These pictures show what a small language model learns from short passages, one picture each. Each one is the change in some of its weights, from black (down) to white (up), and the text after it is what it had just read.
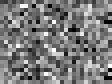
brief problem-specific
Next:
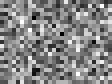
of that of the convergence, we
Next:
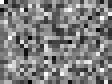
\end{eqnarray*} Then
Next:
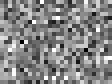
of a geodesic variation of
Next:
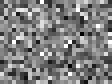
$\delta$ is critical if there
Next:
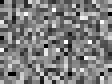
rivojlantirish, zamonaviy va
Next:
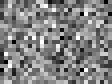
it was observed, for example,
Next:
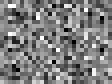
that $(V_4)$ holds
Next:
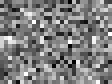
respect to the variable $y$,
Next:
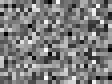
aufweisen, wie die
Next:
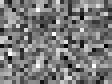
wurde dieser Umstand
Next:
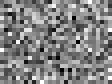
definition of $\sim_\D$)
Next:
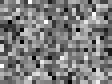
problem is presented in Fig.
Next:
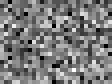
coexista entre as diversas
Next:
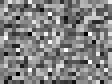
T. Isola.
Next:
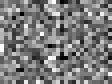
da vida e a formao de
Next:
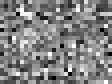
and let $S^1$
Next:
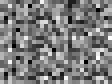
olib, osib
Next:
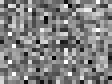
that there exists a universal admissible
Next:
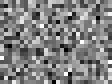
Hilbert polynomial of $E$ and
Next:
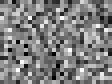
{\em binomial} in
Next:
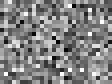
(59 %) que pour les
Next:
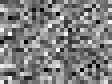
katta o'rinni
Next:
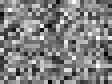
conditions: \begin{enumerate}
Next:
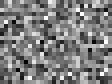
\bigcup_{u \in
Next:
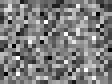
\noindent {\bf Remark}
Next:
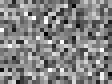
syvyydet on jo
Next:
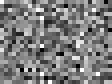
sprake van covid.
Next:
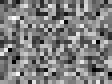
\times (2n +
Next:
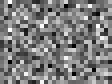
(i) the vector fields
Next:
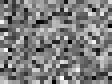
YANGI USUL
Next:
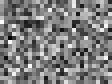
para crear valor a las
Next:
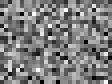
jarayondagi sarflandigan
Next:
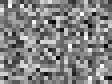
in weighted projective spaces and singular
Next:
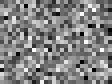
in the base case. Figure
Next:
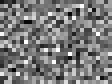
grafik mampu
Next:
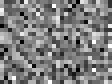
two applied models which exhibit
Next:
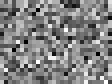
Annotatsiya Ushbu
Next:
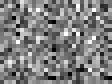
{\bf A Remark on Projective
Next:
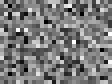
Abstract This article explores the
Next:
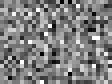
$g$ is a polynomial.
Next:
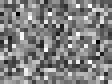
\eqref{varphi} and
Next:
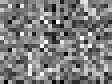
classical braid group. The difference
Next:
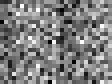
або завершили
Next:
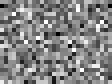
on $\mathcal{G}$ and
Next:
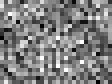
la formación humana del
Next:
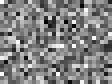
be intractable in that
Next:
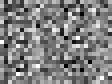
викладанні базових
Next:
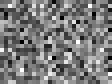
relativo a la posibilidad de
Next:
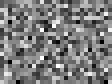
tentang Guru
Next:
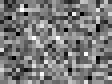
authors we identified as ``core
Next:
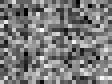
cual se tomó una muestra
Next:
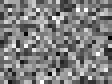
by solving the linear system given in
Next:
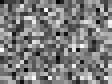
di Palermo,
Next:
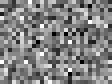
of $H$ without this
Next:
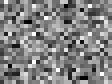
(miosina), área
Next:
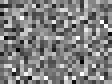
sum of the weights of its
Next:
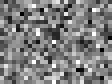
Calaque, Michel
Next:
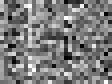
and final goals* St
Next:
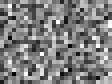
Koson tumanlaridagi
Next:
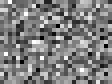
point'') to each of a
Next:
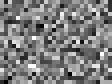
практического занятия
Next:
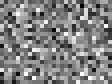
title={On the maximum
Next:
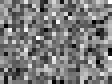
Xususan o'sha
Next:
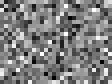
element $\alpha \in {\bold
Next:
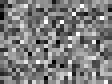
\frac{n c_2
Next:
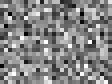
We then consider the map $$
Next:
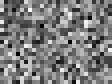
Gaussian samples when the eigenvalues of
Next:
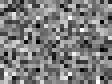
животных Как
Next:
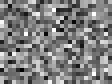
qaraganda 2-4
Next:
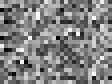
возрастна група
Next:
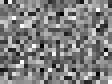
\begin{pmatrix} 0\\
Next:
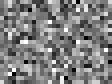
which equals $i$ modulo
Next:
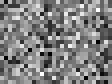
\begin{abstract} The
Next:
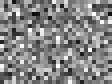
of Feynman graphs),
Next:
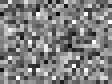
bo'ladi. 7.
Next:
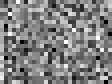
well: Analytical solutions of
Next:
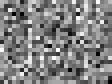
initial iteration of GWA in
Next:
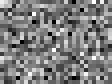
- Risankizumab
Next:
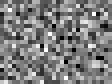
step \step{2}
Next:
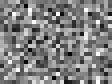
scenario in the present
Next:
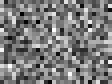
Indian economy before the
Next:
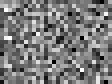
-\log t_j\ge
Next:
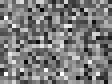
elles ne sont pas à
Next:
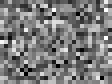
cielo, tiene este
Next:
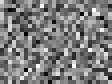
explain the implications of this
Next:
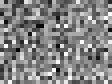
ini juga mencakup
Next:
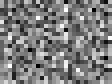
являются шахматы,
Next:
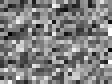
класу багатих
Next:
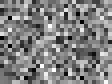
vaziyatlarga tadbiq
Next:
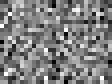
is defined by the composition:
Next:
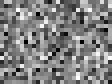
First of all, we will show
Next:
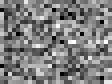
2020 Política Estadual de
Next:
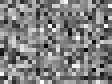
is a projectivization of
